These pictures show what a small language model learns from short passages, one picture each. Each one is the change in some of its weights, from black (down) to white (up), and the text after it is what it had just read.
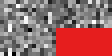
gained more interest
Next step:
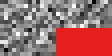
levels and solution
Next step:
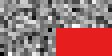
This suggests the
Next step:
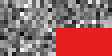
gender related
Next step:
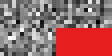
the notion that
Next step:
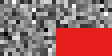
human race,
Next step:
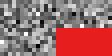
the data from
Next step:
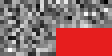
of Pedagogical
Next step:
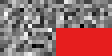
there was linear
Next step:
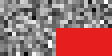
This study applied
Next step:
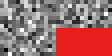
symmetric across
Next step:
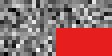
as young
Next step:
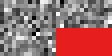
terms of temperature,
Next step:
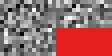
1 unit of the
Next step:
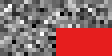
rapide et de
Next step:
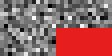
jak i
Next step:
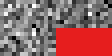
as disputes
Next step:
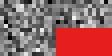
madaniyati -
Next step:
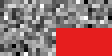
papers. It
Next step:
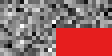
a alguns
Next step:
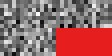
the country people are
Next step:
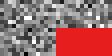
commonly adopted
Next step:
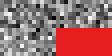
in the analysis of
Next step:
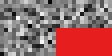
Gross Profit
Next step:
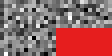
Se recoge
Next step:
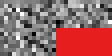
with sound
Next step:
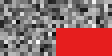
to develop the
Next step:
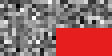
the wall.
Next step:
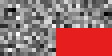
Yung pong
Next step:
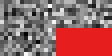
indicado na
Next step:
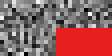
Names in
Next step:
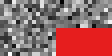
for women, if
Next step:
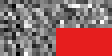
dan ortiq
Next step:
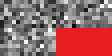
to give an
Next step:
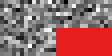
precise and
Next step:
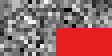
defined as an
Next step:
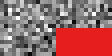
the cantonal
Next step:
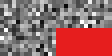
the productive
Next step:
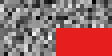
Thus it can
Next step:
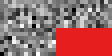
Management of
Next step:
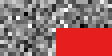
& Peter,
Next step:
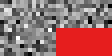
by origin
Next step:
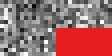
students opportunity
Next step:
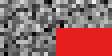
This apparently
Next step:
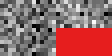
Y is an
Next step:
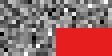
a relação entre
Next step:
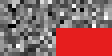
em potencial
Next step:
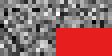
o que contribui
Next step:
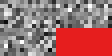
behavior that cannot
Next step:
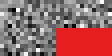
vasta di
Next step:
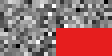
given according to the
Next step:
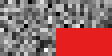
Note: -
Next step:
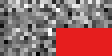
casos de
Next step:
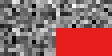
do estado de
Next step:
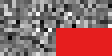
the first family
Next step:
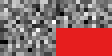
was related to many
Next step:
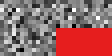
thus got
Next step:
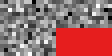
rapid technological
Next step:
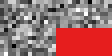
women, 11
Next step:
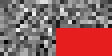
tot de
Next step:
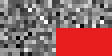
Se determinó el
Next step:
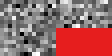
European Union
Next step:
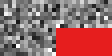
the goal
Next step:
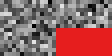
is to use
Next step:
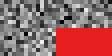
of international
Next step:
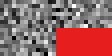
on social needs and
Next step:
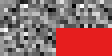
la identidad visual
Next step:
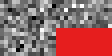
scenario of
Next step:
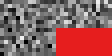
of TC on
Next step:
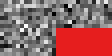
em lugares
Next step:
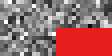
tratan del
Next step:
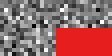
guide them to
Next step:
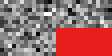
proficiency among
